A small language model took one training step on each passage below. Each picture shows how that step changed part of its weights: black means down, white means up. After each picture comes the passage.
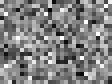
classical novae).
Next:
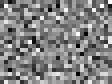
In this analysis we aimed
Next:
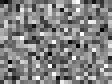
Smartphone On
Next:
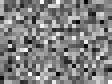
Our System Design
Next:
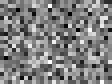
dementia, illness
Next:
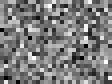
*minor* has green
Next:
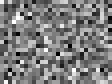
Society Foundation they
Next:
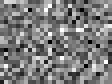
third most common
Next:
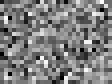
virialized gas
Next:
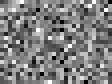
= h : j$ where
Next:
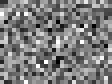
decays of charged
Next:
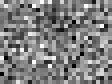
standard spectrophotometer
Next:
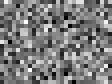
there seem to be two
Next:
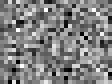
law, political theory
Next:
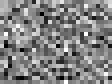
Puppet Theatre
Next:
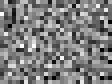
matter if the internal
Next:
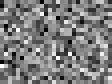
Kockum, Anton
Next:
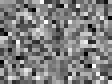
or indicators that influence
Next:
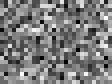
(Study group)
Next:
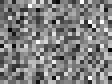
region (NLR)
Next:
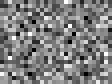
class, ensure that the
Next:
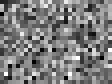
health significance. These
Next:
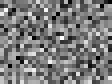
attribution may need to be
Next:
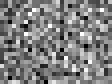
face problems such as
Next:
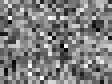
institutional environment.
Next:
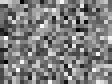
process and the local memory space
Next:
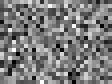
% of the 122 cases
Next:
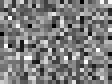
factor (calculated for
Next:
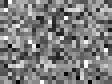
relevant the precise value
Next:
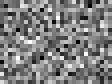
the challenges of the
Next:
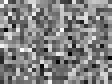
to celebrate
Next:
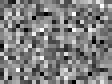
\\ \end{eqnarray} with
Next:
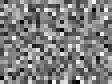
The main contributions of this
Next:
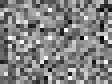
character recognition methods based
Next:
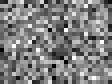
time level (unknown
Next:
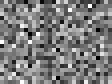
we aware of this?
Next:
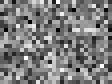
(Genova), a
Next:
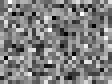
respectively, is observed at 300
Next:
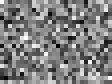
A. Pautz.
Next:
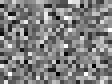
¾ strength
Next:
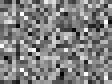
transformation in MSME
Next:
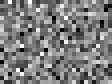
of nonimpurity
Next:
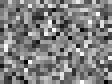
observed in the curves presented
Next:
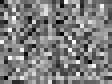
and made suggestions about
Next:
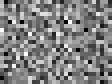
Ginsburg et
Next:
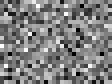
segments joining
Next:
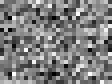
Not. Roy.
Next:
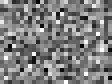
X-ray emitting
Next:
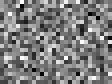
common pattern overall
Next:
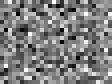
initiative database
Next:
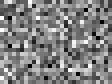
to simply say
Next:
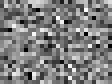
and potassium
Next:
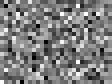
where it will be distributed
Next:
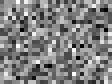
space originated in the
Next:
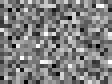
of accuracy. The accuracy
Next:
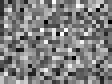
the limiting mass for the
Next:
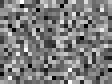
\sigma_1$ where
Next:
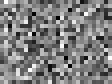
discussed by us in the first
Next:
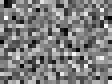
may be useful for
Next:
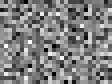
one would expect that when the
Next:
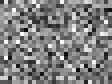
associated with the angle
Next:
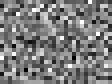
similar to the Th abundance
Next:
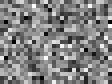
image, tasks such
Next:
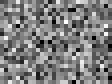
denotes a random
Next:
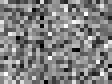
emitters here have
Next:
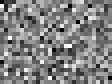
predicts the lower half
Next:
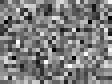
close to the Stage
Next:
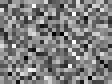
and the resultant output of
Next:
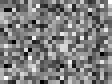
inputs as part of the
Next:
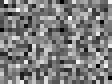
the domestic prices
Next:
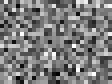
equality symbol in Eq.
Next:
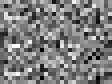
is \begin{equation}
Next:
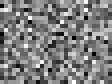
writing and performance of the
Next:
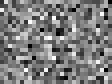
broad spatial and
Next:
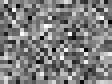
the paper in more detail and
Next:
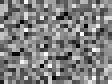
the Unruh
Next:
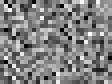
and experimental realizations}
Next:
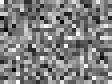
interconnect is the
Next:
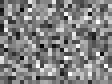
were lacking modern
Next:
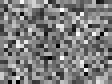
into the remnant from the
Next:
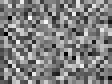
and the amount of the
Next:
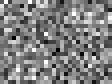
of many topics relating to
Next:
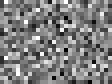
single operation with one large
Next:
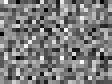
switching current density
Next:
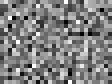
successful, and the
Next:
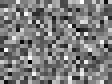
then the boundary points of
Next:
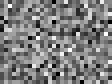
lab reference. The following
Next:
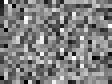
of forming a cluster,
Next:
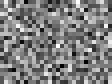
award of the MSc
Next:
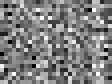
context which influences each
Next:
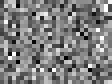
as color, contrast,
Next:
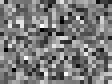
Unique ID # of
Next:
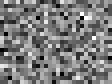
UK Data Service
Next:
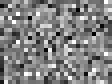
significant works and providing
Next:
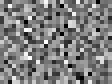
on the academic and
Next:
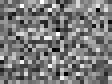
the radial component of
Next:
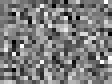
7 pA current, as
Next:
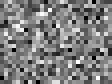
of the {\it rf}
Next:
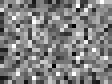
whiskers mark the
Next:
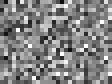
SEM photographs
